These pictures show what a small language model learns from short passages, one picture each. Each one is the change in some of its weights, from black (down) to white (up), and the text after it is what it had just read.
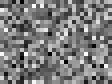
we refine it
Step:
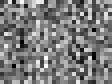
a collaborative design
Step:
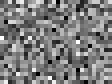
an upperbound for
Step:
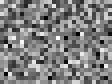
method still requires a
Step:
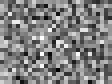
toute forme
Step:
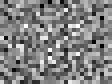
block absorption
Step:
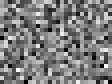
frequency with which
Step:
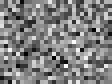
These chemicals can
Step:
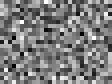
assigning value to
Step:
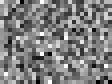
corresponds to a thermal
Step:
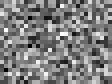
Resource Management,
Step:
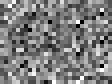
workplace. This
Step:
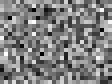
by combining
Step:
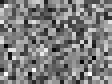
in the previous
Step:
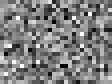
process by one of
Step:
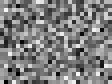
os orixás
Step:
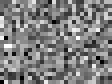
yozilgan ilmiy
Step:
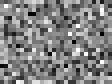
s) \times
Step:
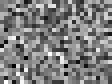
network traffic characteristics
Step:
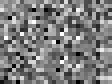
by GBS
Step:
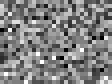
to create a more
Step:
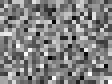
of stroke
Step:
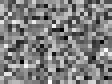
to the fibers of
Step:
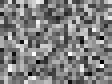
a little,
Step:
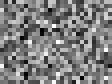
the definition of
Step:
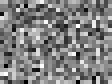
que mede a
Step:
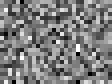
turned off and
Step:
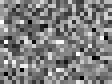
cette idée
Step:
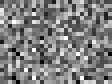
for the free energy
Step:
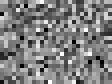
que las personas
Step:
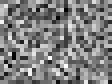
have a little
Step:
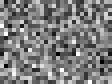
others and come
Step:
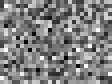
gold mining
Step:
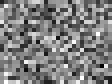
in term of the
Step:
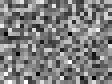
bilan hal qilishga
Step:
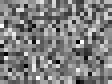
cu electrozi din
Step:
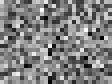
available ones which are
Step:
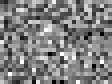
mismo error de
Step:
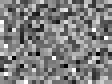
may lead to a
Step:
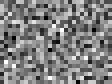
to the cultural aspects
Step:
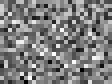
to reverse the
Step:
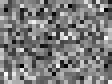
states})$ seem
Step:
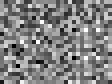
household production than
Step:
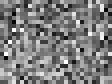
family members, and
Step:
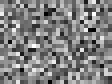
from top to
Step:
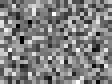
We can use instead
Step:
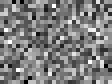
assumption, which
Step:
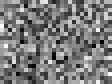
los gases a
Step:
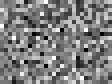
valoração de
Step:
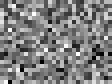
The use of novel
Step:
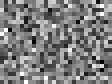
the mechanism responsible for
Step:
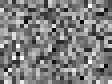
the process, and
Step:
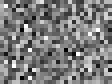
ser preservado e
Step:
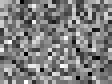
should recognize the
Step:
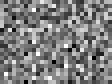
present a PDE
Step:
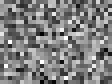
time to create the
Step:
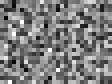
Disease and
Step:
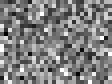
amount of metals
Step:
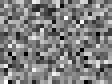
of organisms
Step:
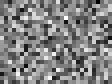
the set.
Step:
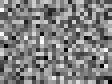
with no statistically
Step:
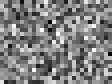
R-square and
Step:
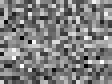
account international experience.
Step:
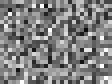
and this can make
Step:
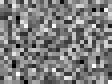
involving 59
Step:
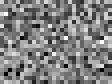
selected datasets.
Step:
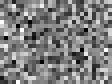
In this section we
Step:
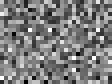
tools that can help
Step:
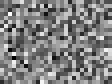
and an independent sample
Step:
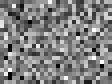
It also aims to
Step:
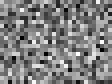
dataset. A further
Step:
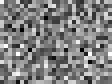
often spanning
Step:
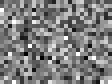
for 2FI model
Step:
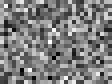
do DM2
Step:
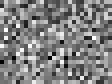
is emphasized that
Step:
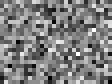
of the systems
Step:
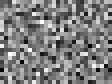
judging from
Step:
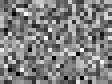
totalidade com o
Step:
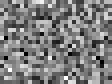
deepening inequality
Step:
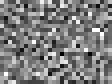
component as presented in
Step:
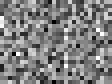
y is the thermal
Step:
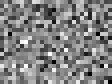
of participant
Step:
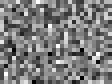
not any specific time
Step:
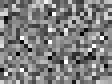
following result. For
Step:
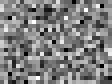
by denser
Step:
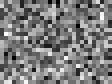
gist of this
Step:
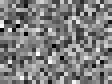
limitado a
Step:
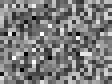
metidos en
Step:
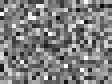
social – e que
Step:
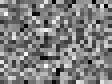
II Feed III
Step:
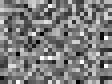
lets us recover
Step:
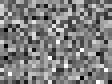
to be more general
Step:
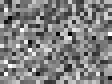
ilmiy tadqiqot
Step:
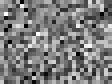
women, selected through
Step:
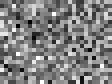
We end this section
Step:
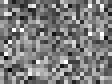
existence, and
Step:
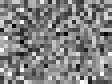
la propia
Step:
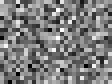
reduced with decreasing
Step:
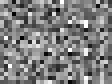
longus. This
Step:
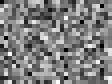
in densely
